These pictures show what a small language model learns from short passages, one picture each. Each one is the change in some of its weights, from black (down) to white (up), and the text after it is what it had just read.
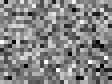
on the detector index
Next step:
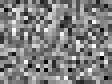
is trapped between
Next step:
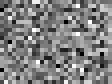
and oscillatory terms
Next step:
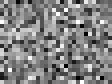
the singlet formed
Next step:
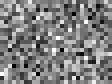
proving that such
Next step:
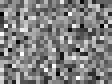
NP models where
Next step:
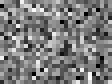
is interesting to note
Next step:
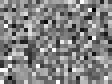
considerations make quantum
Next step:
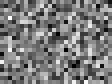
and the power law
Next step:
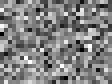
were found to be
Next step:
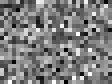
an identity, and
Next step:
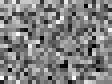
the atmosphere. The
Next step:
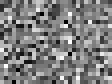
and by a single
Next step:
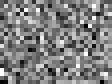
calcium are
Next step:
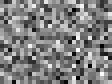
complex amplitude by the
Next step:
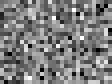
deflection in the
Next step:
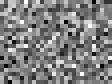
has been constructed and
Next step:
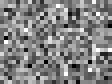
with origin at
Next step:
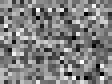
outage probability of
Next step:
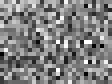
the case of a
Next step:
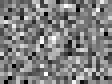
for preparing solid
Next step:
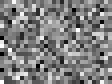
PDF are consistent with
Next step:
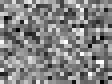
For a generic object
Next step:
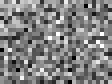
the system with characteristic
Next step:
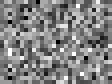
state has some overlap
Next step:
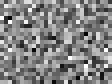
Since the strength of
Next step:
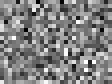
two types of
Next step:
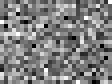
automated processor
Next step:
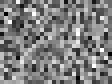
be expected to capture
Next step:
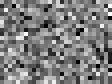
\log \dim
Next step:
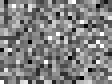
system with low
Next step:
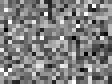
lot of attention
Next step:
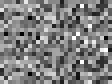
general depends on
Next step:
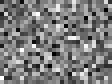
$T$ side
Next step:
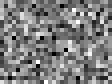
and BD0
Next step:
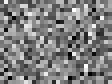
fundamental. This simple
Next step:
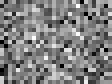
dt / \oint
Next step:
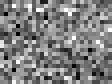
outgoing particle.
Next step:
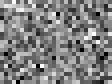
our study to dynamics
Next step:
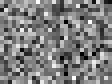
thermal conductivity, and
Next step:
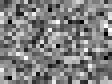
in which it should
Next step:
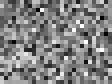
the spontaneously broken
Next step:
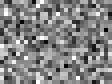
tilting angle
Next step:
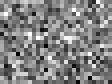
of classic particle
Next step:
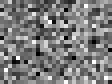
vast amount of
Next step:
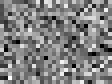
been pointed
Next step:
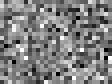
algorithms vary in the
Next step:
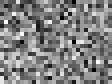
a standard calculation,
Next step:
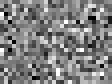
K$ corresponds to
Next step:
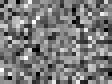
blades, which
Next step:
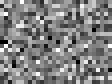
to find from
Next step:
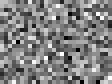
with different filling
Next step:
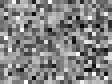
velocity of the
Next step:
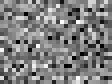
connected with project objective
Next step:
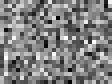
in a binary system
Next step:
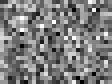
agent for an
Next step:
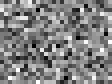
measurements is provided in
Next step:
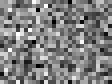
it appears that particle
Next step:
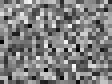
After an explanation of
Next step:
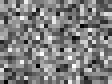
areas around QAC
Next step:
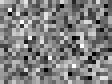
gauge field and scalar
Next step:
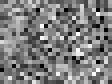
approaches. Before
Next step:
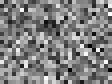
\equiv \eta
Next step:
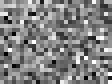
from equilibrium and,
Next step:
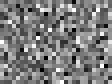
Making use
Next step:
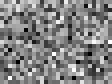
the general solution of
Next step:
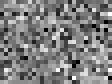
transmission reach different conclusions
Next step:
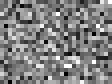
of allocated
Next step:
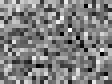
the coupling between particle
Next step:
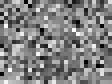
one moves towards
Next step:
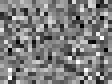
parts referring
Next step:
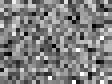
gravitational waves in a
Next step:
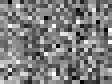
transactions in
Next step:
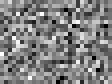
upon LL by
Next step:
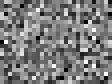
points in the
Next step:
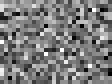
indicate terms which effectively
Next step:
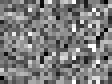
empty region
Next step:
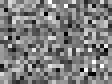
of the characteristic
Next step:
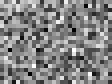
the calculation of this
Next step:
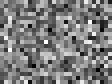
and phase of the
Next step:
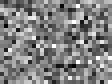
farthest particle
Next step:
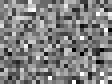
phase in a
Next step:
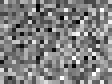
number of tied
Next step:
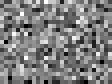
The initial viral
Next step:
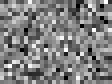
individuals and independently across
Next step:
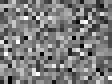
exists across comoving
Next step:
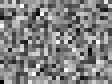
defining the density matrix
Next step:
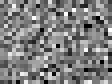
in the definition in
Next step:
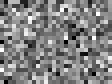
object (gravitational
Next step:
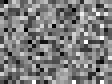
estimator under a small
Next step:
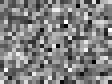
in complex and
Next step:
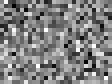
layer between the
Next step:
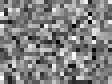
Ma is
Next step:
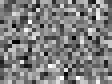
compactness for a
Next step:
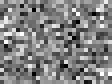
within spatial CV
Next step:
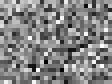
the graph shows the
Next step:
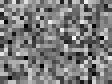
total energy.
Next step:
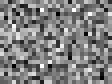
the future;
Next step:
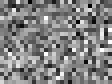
theoretically in
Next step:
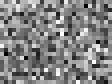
the ability of the
